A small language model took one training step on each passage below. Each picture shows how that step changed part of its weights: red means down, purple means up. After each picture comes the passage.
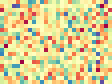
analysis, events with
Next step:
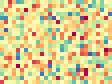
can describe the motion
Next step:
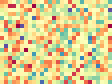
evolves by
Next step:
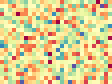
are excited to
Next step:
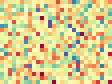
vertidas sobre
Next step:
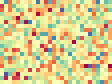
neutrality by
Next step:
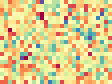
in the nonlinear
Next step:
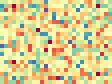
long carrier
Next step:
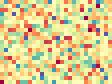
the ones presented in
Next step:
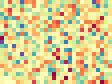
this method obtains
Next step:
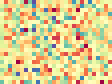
4, the calculated
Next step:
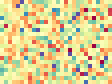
sensitive measurement techniques
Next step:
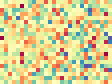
for women with a
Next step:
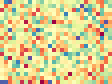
with innovative methods
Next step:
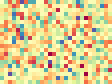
to the spectrum given
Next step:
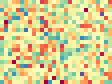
association rate constant very
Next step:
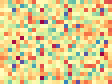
kunda juda
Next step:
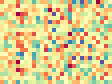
come to look on
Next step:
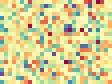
society socially
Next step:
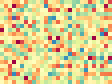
an alternative procedure to
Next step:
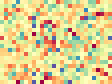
defects: expansion
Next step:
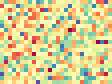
size dynamics, and
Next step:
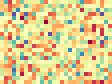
using the gradient
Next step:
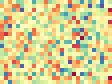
here is on
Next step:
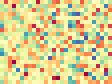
maiores de
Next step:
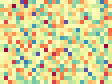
point out the
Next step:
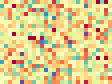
be a local
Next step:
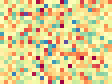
the metadata
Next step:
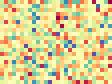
sut va
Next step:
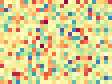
dans une perspective
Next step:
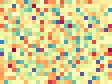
disease ಈ
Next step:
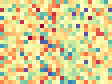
local regulations
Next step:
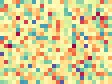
histogram analysis
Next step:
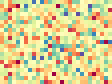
on both theoretical and
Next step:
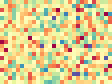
and the rms
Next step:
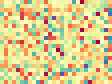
present work, the
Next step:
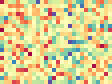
legal framework to respond
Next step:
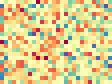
corresponding external standard.
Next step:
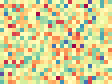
II is that for
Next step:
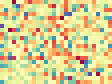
évidence les
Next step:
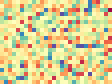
for raising
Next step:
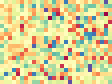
opening and
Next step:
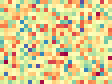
What We
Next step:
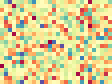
modular architecture with
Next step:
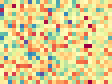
analyses the results obtained
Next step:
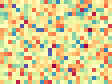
functions such as
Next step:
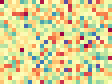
we want to
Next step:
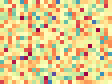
as the temperature
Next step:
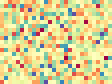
- OGS
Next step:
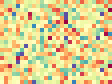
or biologically
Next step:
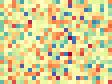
companies is
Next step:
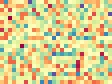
impact of the
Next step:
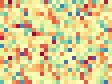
symmetries via
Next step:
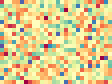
the dataset available.
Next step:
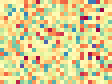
their alcohol
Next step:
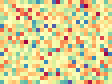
participant's output
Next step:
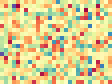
de serviços
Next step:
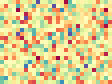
deux sessions
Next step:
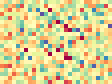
steel structures from
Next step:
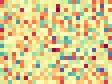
seems reasonable to
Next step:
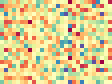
total derivative and is
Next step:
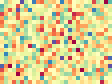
San Luis
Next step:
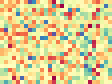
Institution of
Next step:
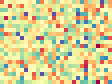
ve sinema
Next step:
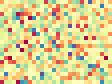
to be stable in
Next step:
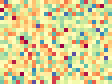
glucose and
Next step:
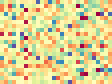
and take into account
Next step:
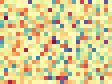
With that established,
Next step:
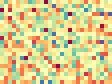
of the factors
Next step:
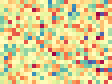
and commissural
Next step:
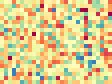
in the momentum space
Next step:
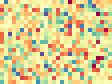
love and good
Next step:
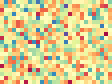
this by the authors
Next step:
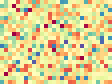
is very small,
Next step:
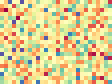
deep targeted search
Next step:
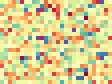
etc. Molar
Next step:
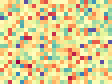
This can be explained
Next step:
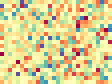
the LHS
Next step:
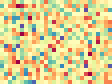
be obtained with a
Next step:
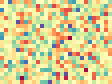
a math
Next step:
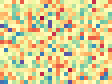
ustida faol
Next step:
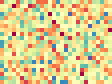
In Fig.
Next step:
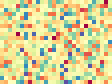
administration which could
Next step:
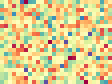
read the file collection
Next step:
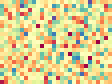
the off-label
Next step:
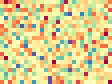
an equation such as
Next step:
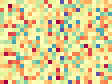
factors that increase the
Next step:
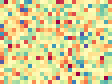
of Post
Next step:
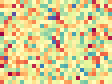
the idea of
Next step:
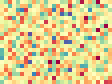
having a direct influence
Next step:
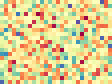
los servicios
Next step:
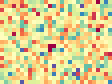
occurrence of
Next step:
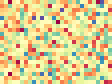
northern area
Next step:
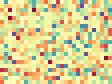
know of your inner
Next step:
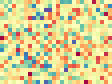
sun exposure have
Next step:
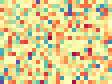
regions, a shift
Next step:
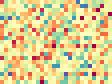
detected mergers
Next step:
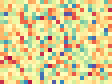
as done in
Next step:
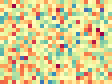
for the social
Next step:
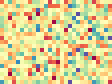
same material hold
